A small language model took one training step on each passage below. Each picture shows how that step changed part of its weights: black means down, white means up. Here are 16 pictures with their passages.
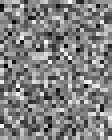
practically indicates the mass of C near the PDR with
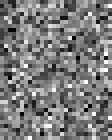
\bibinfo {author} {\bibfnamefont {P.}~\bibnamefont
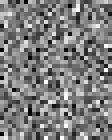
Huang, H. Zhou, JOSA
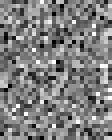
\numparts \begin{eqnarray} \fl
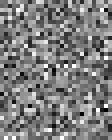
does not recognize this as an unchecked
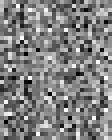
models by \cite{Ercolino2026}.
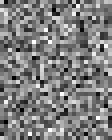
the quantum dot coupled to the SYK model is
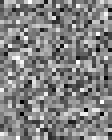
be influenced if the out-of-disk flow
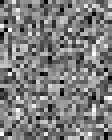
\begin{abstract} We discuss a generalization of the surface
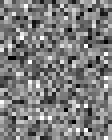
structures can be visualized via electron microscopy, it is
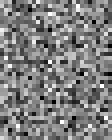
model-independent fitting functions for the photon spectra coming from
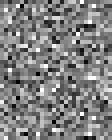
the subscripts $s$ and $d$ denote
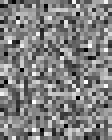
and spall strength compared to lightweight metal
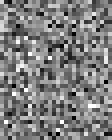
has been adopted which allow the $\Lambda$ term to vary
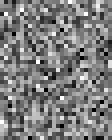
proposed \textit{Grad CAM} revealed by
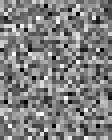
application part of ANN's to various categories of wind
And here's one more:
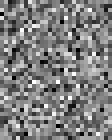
check stability through the sound speed as well as the
